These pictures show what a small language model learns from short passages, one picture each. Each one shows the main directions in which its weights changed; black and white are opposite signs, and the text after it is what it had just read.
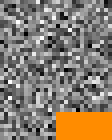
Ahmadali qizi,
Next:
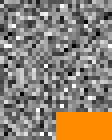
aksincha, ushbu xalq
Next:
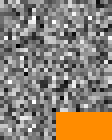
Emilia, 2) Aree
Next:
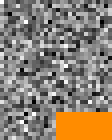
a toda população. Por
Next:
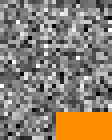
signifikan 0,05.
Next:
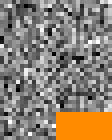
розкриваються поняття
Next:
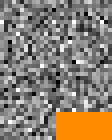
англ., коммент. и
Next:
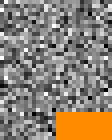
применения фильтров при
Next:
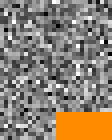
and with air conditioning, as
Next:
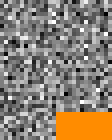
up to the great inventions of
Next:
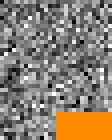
to Rate Your Company's
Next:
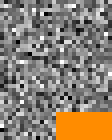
3,3 ц/га юқори,
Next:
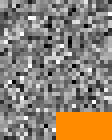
LED azul e em outro
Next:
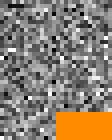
Xos Hojib asarida inson
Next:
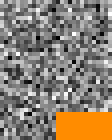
birliklarga urg‘u
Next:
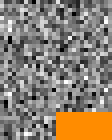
¹ Bu araştırma,
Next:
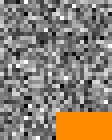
şeklinde tecelli
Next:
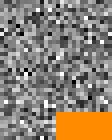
responsável. ³ O
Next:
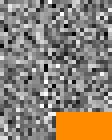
Penelitian ini menggunakan
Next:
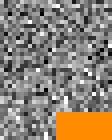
Bitki Adları . Dil
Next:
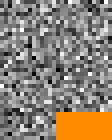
aniqligi, taksonomik
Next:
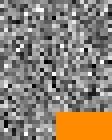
A partir del estudio de Susana
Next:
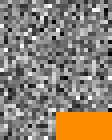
раза в 16 раз в 16 раз в
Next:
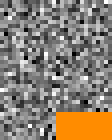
berikut: 1. Hasil
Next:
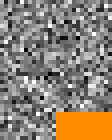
que esto era a causa de los
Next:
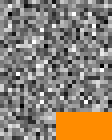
ko‘nikmalarini rivojlantirishga
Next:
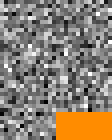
Zamonaviy ta'lim texnologiyalari
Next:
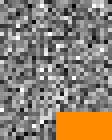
свет), мягкость
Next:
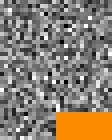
адгезії лейкоцитів
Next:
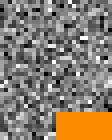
au considerat că platformele vor
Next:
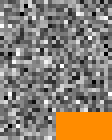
etish zarurati ortib
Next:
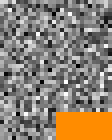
valoración de las costumbres en
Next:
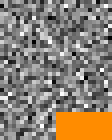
обґрунтовано її
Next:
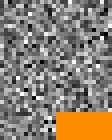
девушек," виды
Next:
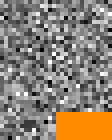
shirning o'z ta'biri bilan
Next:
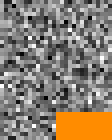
Kinetics. - Belediye
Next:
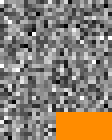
qilish va namoyish qilish: barcha
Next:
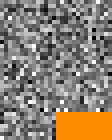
ser amparado, incentivado por
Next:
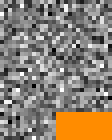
Аннотация. В статье
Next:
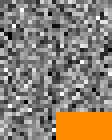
young people, and in this
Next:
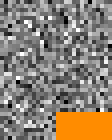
CAPM, en berust op de
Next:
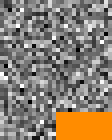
afetam os revestimentos
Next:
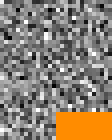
sistēmām, kas
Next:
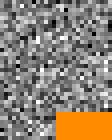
violencia de género como una
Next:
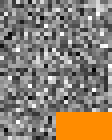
ko‘rinishlari chiziladi.
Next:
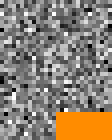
e insulina; la disminución de
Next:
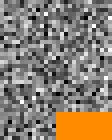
pustaka (*library
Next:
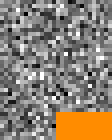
finale, i filetti delle
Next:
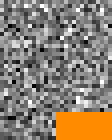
War, the place and role of
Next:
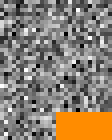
bezeichnet wurden,
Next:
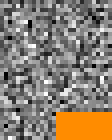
(*pausa*). Ansiado,
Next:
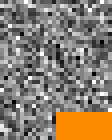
explicaciones teóricas o confusas
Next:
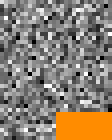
argumento de control social para
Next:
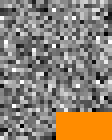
she‘rlarining lug‘aviy
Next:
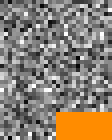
moral, impessoal, do
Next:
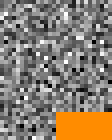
supply system, within the
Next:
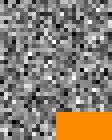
datos de calibración,
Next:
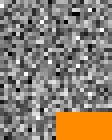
gîtes à *Aedes* (en
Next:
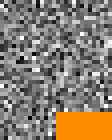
de la Sociedad Secular
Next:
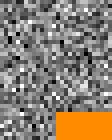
прізвище, ім'я, по
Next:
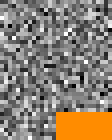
У них акцентується
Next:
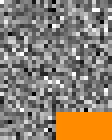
близько 50 тис.
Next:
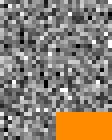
siyosatining istiqboldagi
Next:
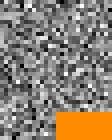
qilinishi kerak. 2.
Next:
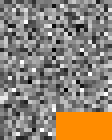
Миллий гвардия
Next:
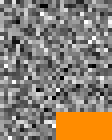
forradalmak által
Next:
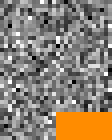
pedagogika ilimleriniń
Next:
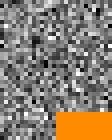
aniqlab bo'lmaydi,
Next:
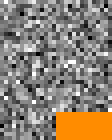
pacientes la imprevisibilidad
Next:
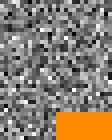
довідки за матеріалами
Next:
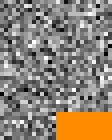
Louise Glück. Karya
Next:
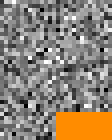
have strong potential
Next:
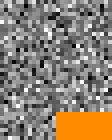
e papelão, fazendo
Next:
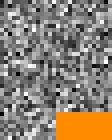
hisobvarag'iga kelib
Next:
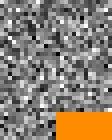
служат мультимедийные
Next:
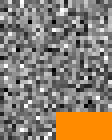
des deux circuits à
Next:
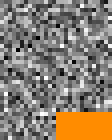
katta ta'sirga ega.
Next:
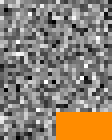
Befragten schätzen
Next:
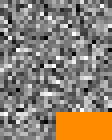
компетентности педагога //
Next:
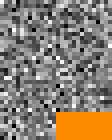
topshiriqlarning haddan
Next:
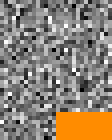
контексті реалізації
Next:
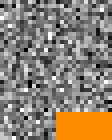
Nasrullo nafaqat
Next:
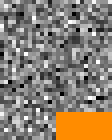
o'yinchi" edi.
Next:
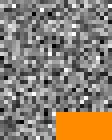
produtivos com ênfase na
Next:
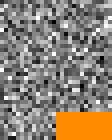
berish, ularni maktabgacha
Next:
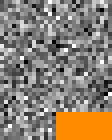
tomonlar Musharik deb
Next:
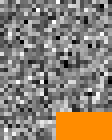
de Franco et al. (2020)
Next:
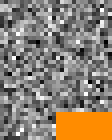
de verkrijging en de
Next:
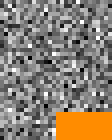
Chave: Interesse,
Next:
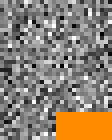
the epistolary style are
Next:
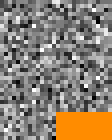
bir rivojlanish davrining o'ziga
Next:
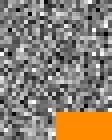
register a fruitful state
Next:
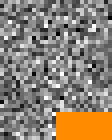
Metode pelaksanaan
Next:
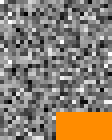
15 foizdan o'smoqda,
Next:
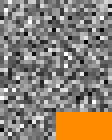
de saúde relaciona-se à
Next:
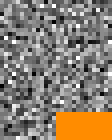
muhitdagi o'rnini,
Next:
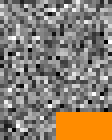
professor (O‘zbekiston);
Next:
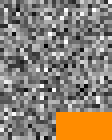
Respublikasi Prezidentining
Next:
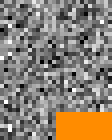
Kalimantan Timur.
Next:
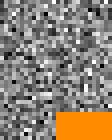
Jismoniy tarbiya va sport
